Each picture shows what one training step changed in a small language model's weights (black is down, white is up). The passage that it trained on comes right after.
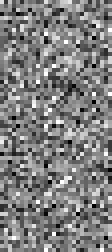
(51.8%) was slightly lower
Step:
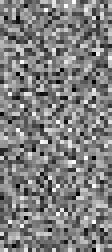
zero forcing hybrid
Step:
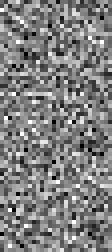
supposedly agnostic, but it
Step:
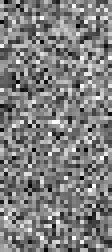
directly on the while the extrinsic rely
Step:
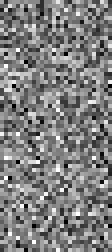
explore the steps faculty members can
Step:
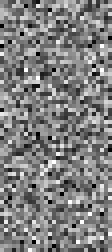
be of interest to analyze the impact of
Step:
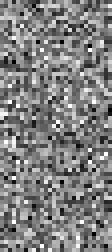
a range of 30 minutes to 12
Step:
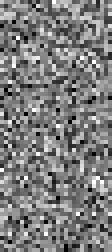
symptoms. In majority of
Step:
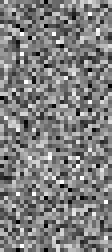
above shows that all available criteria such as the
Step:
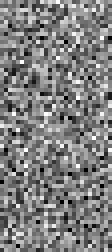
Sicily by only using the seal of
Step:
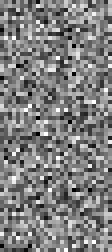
study conducted at the medical faculty of
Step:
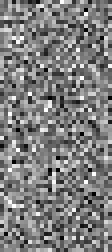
and total protein levels. The impairment
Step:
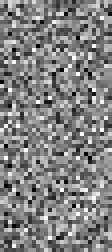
DISCUSSIONS In this section
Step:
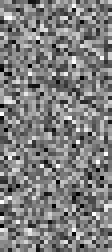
detection or by switching
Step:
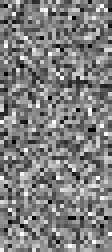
Boyce (*Physical
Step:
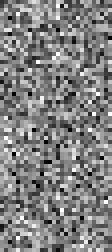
conversations sustain their engagement in language
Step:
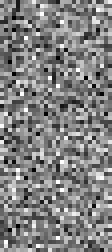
unit teachers have dissatisfaction over
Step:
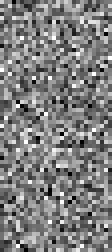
of the rural policyholders,
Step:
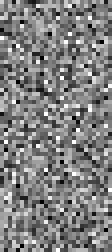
in the bio safety level II
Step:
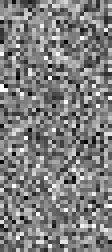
and intermittent outputs,
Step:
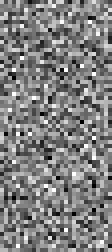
in Delta State, Nigeria
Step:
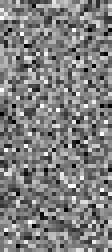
all patients, thus excluding associated
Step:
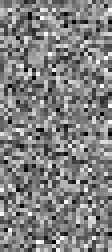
the Uzbek language class is not to
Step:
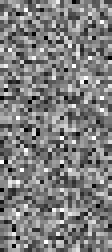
bonds case, declaring the
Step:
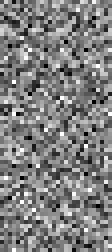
and bicarbonate ions –
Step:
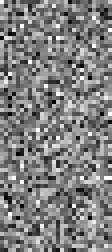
(rop) in distributed environment.
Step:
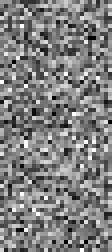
to conduct a comprehensive study of
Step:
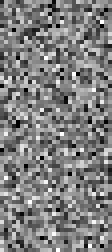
catalog has been manually
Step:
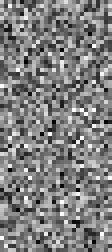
of test process [7, 8]. Most of
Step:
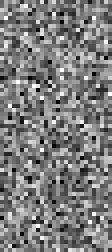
level. Use case High speed
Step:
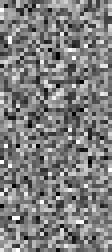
this implies three distinct parts of
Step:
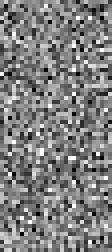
**Optimizer: AdamW with
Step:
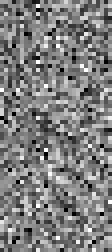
coordinates of M and Q to
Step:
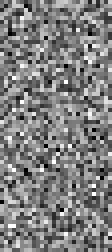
should have to estimate each term from I_1
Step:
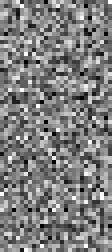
because there is no any pair of them. -
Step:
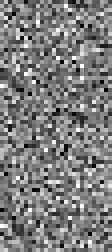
after the second dose of anti-snake
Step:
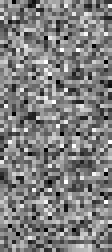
fullness under the lenses of
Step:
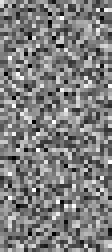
above performance method can only be applied to
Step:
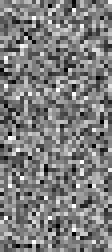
that impairs executive functions such
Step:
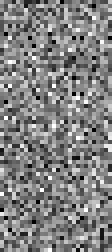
prove that Arrian incorrectly
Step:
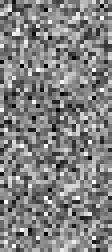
many uses for surveillance and control
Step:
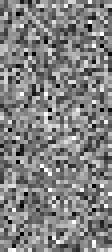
tree, and Bayes Net. The
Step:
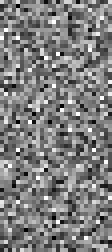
100 of patients with faciomaxillary
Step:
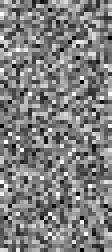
properties of most common types of adhesion
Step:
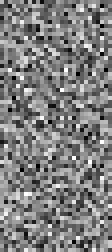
method. We perform, using Matlab
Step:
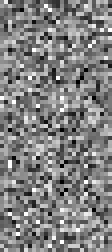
The quality and productivity of plants inside
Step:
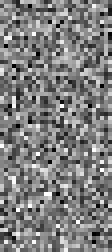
energy demand is increasing then there needs more generation
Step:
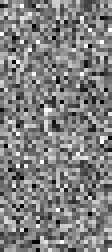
uses in various fields like sensing,
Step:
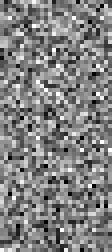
objects, often otherwise mundane,
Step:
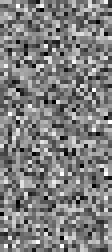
clarity. To calculate the distance between
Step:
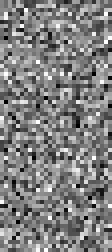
in *Sandha bhasha*, only
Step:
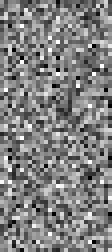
with the ML tree. The tree was
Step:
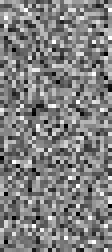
Vâlcea, Constantin
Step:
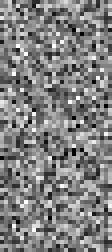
the species caught showed significant difference
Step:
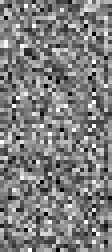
al*⁷. Thanks are due to
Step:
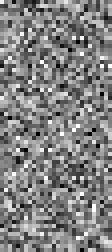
morphological description of this species and
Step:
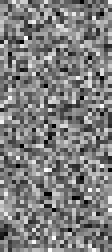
was completely characterized, see [4].
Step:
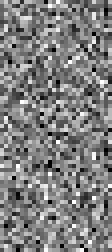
described in the MobiDataLab
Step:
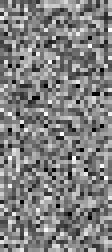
the results of 2024, peasant and
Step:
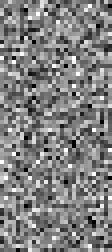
that CBN intervention policies have a
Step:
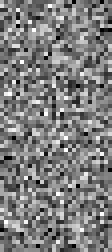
allows getting a richer dataset
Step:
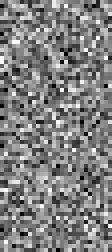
feeds and ecosystem services. As
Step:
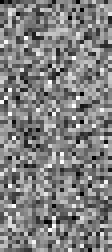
a mass casualty incident,
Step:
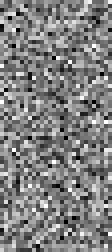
- Primary knowledge base -
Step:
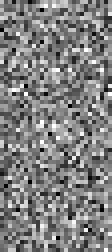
Audio, Speech, and Language
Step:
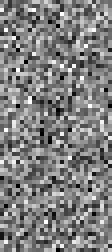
confirm that cardiac MRI
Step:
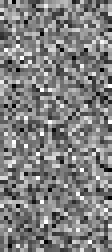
the Outcome of Patients with
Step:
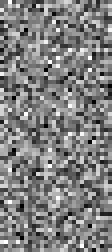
the amine were dissolved in
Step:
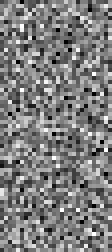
as shown in Table 3. Table 3.
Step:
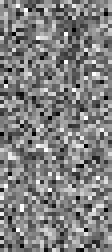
side view (left) corresponds
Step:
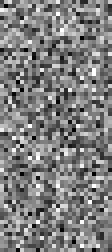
assets, vicinity of production, specific
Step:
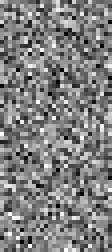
Communications (AEU)*,
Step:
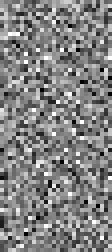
C., et al. ... European
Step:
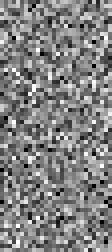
postoperative conditions, etc.). In
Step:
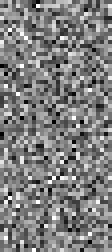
the integrity of the code execution.
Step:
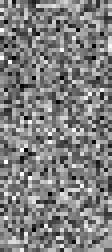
the improvement of my personal development skills.
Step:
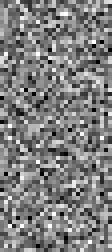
suggest that the entry of
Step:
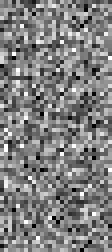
in listening as the number of
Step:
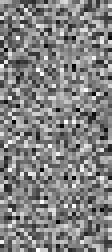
to activate and expand effector T
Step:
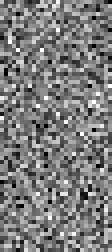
and practices of the rainfed area where
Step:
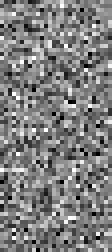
Informing new or improved vector control
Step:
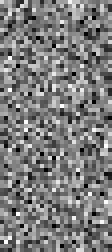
spontaneous healing of TM
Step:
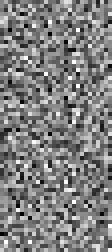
Results Model Summary Model
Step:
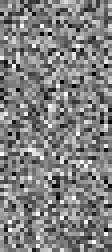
that decreases suffering and distress in
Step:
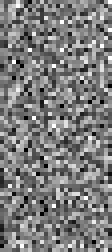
substrates, it has been considered that. -
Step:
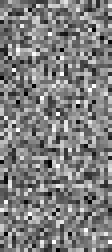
increased with the propagation of the reaction
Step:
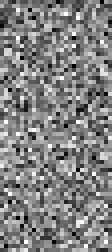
without retraining. Synopsis
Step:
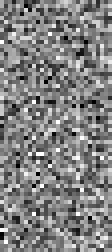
is a blank test (FAPGG
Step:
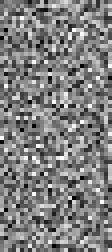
explored to validate the work's
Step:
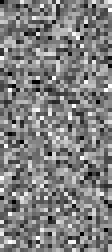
artificial intelligence majors
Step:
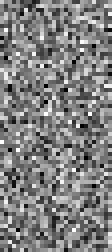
layer of fibers in modified
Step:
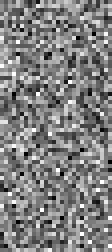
restored during the rule of
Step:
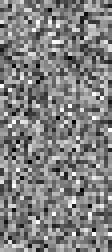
success EN. 3 This experience did not
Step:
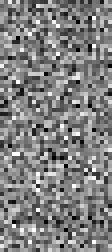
growing need for healthy and sustainable food
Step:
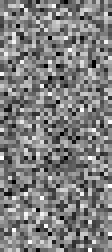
proceed in the best way.
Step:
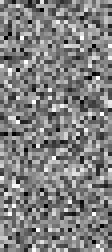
magnetic field. This is how our
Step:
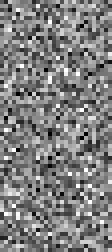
consist of the different simulations in the
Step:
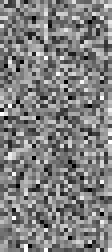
tilting table) were used to create
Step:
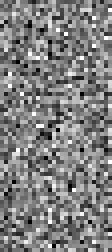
Professional and Personal
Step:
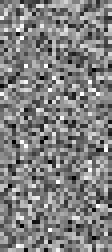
as soon as possible after the document initiating
